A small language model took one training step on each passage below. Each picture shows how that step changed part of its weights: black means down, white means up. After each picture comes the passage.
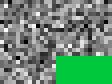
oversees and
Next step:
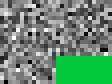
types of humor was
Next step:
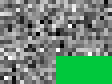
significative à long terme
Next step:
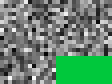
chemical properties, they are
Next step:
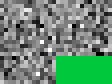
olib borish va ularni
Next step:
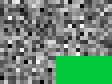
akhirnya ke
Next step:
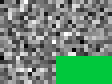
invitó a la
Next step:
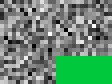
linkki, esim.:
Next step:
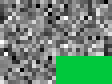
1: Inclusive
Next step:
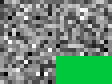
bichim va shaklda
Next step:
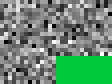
in the session. Over
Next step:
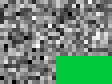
of knowledge genre-based
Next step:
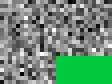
va prognozlar ishlab
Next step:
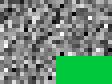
of learning, namely:
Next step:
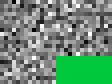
is time consuming and requires
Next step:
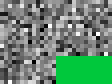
de seleção foram
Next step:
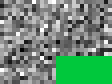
estimate heating savings
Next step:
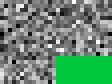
assistance to military
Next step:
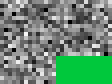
the Aixacct
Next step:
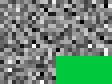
dosing decrease of the current
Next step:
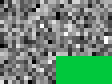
and pinnate in
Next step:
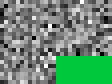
of Pakistan. The
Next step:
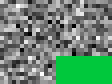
motor type should be
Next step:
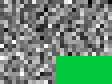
Manuel (ed.).
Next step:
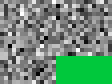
as comparatively benign
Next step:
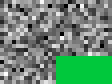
the swimmer’s
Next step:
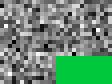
fanni amaliyotga xizmat
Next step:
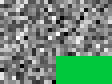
democrática e para a
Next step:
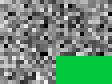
باشد و
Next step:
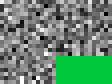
and M. Rifat
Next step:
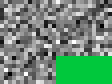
to the flow. As for
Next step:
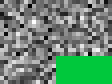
incoloră. La
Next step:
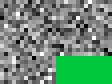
und Fahrtieren,
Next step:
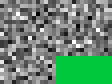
A separate document,
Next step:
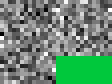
The wavelet Transform
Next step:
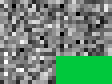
știi cum
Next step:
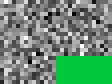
metod va vositalar tahlil
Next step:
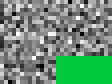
that could have appeared to
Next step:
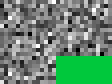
(1 \ominus
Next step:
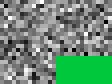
standard data content and schema
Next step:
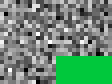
and Other Men
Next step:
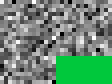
Level 5. was given
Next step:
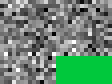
the data stored in the
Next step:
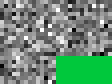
study was based on over
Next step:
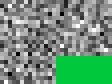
armiya kabi qator
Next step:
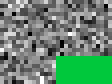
the emotional sphere:
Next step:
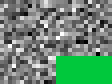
min. After that the solution
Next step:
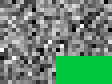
subtitle and closed
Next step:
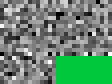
to in cooperate the increased
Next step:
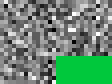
small number of works devoted
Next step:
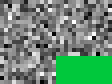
- linearnost P
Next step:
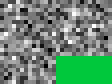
a brief comparison of its
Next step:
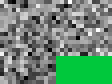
pays émergents
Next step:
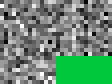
m⁻³] in the
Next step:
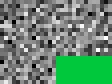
genofondini saqlab
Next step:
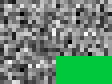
It is a possibility that
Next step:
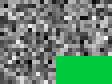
Jawa telah
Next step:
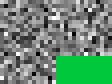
different concentrations of 3,
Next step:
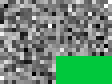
of digital transformation of
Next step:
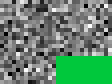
Janubiy Koreya
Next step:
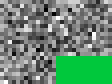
This research evaluates the
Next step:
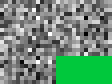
зазначає, що
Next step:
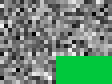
all, in the work of
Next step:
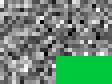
– bir talaba.
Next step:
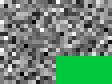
filosófico. Es
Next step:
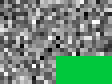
башен. То,
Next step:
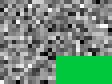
bo'lgani uchun
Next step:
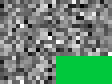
(atuais e
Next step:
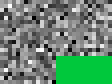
group 20-23 years,
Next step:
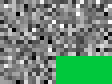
tarbiyaning davlat standartini
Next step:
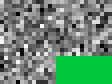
muhit yaratgan
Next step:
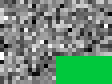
of time, and through
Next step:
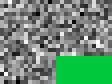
sog‘liqni saqlash
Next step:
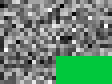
of employees to
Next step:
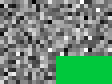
knowledge, expertise,
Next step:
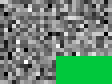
buzilishi sifatida
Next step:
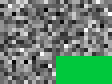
the nearest matching
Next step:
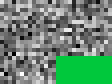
caso de *Norte de
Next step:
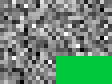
its applications. Neutrosophical
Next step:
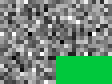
women in Eastern
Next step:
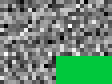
on this coursework has
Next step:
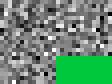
qui est le premier
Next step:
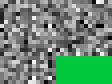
of DNA replication.
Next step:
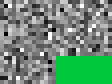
well attended (with
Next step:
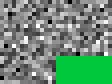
livelihoods of a
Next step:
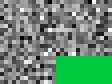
rivojlantirish bo‘yicha dasturlar
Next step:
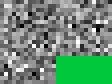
formal-morfologik va
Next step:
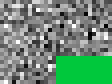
bilinmeyen bir
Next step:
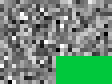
«діти з
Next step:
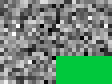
of Run 2.3
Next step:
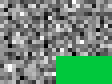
is not extraneous to
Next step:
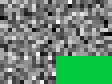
and top of the current
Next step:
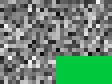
sabri hilm,
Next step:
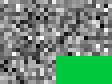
que a ampliação da
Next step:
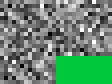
olarak kurgusal bir
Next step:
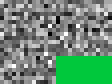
system indicating where drones may
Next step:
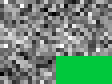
For CdS-based
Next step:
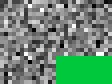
oqimi xosil
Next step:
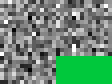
властивий тип
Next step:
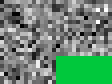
ідея стає
